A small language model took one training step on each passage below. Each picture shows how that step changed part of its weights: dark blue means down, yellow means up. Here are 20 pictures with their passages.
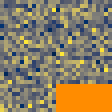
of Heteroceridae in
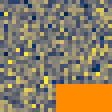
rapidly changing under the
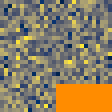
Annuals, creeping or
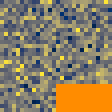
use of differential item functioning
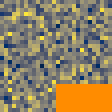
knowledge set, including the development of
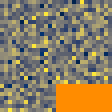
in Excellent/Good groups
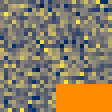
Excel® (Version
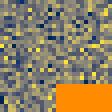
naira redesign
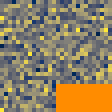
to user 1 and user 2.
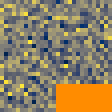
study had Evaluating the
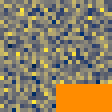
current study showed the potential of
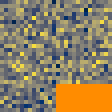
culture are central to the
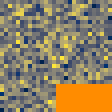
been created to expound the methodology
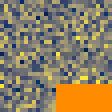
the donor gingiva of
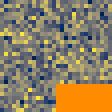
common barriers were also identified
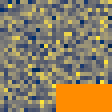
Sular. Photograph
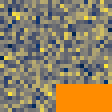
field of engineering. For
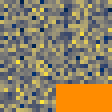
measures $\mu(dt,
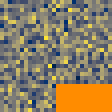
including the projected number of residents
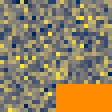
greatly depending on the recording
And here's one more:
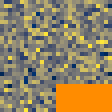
educational institutions is 20.1%
